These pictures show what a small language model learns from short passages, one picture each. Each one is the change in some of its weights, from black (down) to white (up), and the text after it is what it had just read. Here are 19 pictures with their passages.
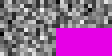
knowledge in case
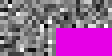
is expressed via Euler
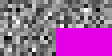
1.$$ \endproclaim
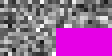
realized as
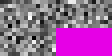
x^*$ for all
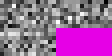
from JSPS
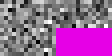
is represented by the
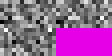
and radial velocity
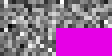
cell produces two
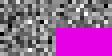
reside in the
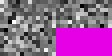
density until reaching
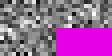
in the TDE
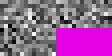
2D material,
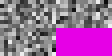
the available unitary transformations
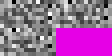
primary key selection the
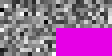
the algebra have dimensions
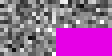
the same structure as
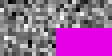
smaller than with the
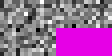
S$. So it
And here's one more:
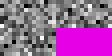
his calculations allowance
